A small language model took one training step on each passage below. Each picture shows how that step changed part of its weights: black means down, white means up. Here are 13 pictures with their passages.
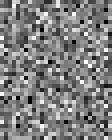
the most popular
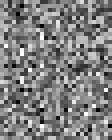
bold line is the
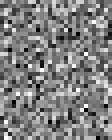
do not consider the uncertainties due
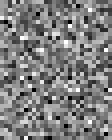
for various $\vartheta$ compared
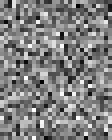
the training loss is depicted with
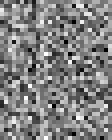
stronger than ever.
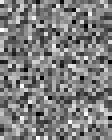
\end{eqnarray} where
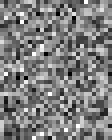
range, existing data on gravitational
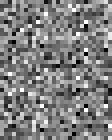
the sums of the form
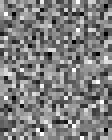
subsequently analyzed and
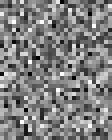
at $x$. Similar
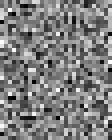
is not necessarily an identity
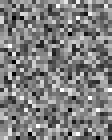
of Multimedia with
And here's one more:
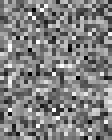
Mumford's arguments.
